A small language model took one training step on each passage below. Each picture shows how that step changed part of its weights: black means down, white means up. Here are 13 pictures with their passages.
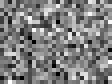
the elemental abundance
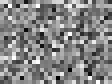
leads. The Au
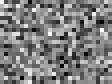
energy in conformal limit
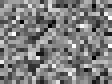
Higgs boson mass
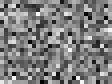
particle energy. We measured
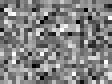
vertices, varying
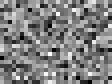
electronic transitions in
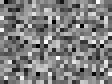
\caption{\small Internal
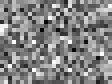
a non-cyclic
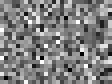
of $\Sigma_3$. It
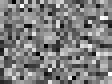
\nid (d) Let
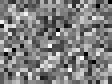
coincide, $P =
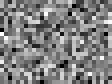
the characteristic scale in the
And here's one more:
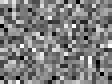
x} \frac{\im
